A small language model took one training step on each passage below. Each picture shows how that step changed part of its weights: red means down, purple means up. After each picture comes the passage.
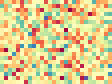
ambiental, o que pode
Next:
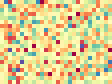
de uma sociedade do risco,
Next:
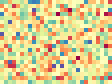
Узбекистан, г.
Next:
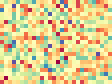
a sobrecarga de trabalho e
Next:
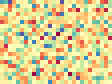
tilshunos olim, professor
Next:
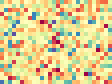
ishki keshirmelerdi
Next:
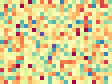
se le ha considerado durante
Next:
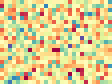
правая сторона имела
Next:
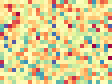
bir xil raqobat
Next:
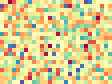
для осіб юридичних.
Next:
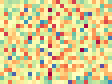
за редакцією
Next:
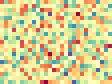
sont réduits aux deux
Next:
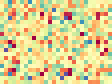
педагогического университета.
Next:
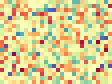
1. Сафаров
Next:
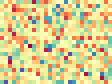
ta'sirini baholash uchun
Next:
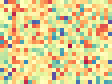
hayvon va odamlarga
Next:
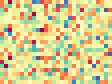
de Abaetetuba
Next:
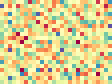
the genesis of the development
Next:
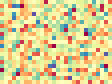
0.1 formik asit
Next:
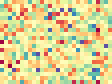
são classificados através de
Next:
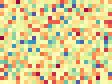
у наукових семінарах
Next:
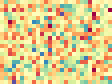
vosita bo'lib xizmat
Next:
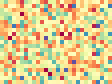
com base nas mudanças na
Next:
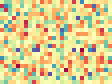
guru sudah mulai
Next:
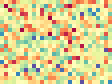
по лизингу получить
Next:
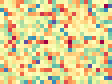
z nim umowa
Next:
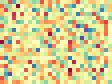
Enferm. USP.**
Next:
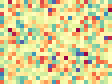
W. *Derecho
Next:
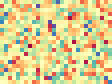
konsep konflik dan
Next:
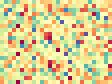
scientific and economic relations"
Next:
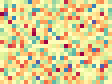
betroffenen Produkts
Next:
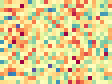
($z \rightarrow 0$)
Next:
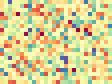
369 Abdurazaqov
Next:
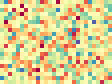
que las pautas cortas
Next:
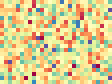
recursos hídricos, la
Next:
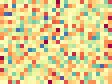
chiqarish tizimining asosiy
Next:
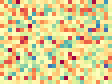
страдают от ее
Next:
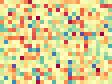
topics (work, be
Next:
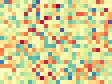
E. **Movimento
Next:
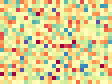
axloqiy va tarbiyaviy
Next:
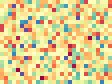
Porque dentro de la entidad
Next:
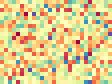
3. Кадырова
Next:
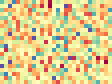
- BORGES,
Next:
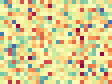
of a space experiment to
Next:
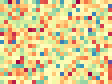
en pelvis trifida.
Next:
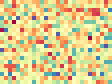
qismlari, bosqichlari
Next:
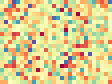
fechar os olhos
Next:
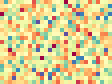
xalqining ona tabiatni
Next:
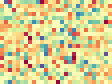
de la Institución Educativa
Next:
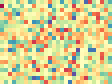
internasional diterapkan
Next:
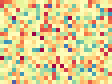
terrain favorable à la
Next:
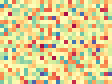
of understanding of the
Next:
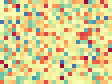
Mesquita S.,
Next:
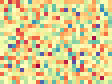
sifatida quyidagi xususiyatlarga
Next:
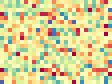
muhtoj aholi
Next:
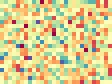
Islam, menghormati
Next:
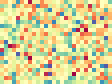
Pencucian uang
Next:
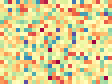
en la estrategia de
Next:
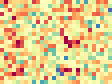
va biologik xossalarga
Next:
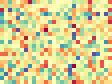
crédit ou non accès
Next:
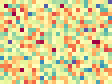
возрастанию). В
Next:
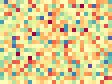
secara eksplisit dapat
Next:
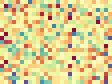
с увеличением
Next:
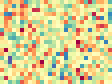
forma equilibrada sem
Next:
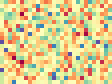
ou, definitivamente, parar
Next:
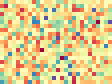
qarorlarni qabul qilishda
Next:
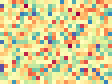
resistencias de diversa
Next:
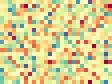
che, in numerose
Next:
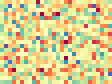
een „oordeel over
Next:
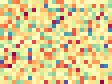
общественное питание)
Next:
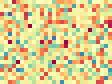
світи, нижній
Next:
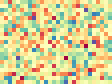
kassetali absorber
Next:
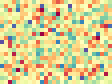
The results show that after
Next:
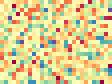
yangi standartlarga moslashtirishni
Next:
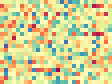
3. Rashidov
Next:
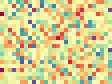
nostandart shakldagi
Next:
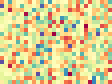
و مودت کی
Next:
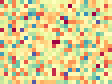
шўр кўлга
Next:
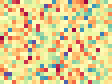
и способами обмена
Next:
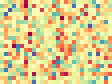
study, statistically
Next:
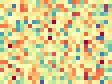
objetivo de se obter um
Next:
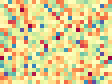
котором были проведены
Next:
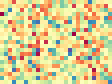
komponen kunci dari
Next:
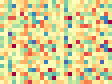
ACTIVITIES IN
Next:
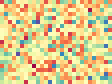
guruh tuzilib, bu
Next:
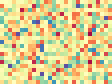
izdvojila za
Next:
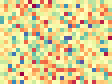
le second, lors
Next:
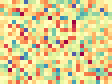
do fenômeno da
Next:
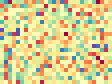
de la Iglesia
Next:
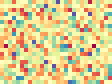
кишечника витаминов
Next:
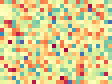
classiques fondés sur la
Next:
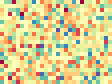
and giving users a
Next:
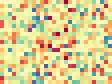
loco. Essa abordagem
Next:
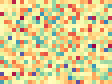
ega emasliklari sababli
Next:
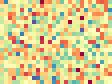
markaz ham mahalliy,
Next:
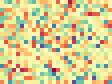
Planejamento Urbano e
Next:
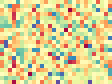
Ketersediaan Air
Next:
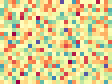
attitude and practice
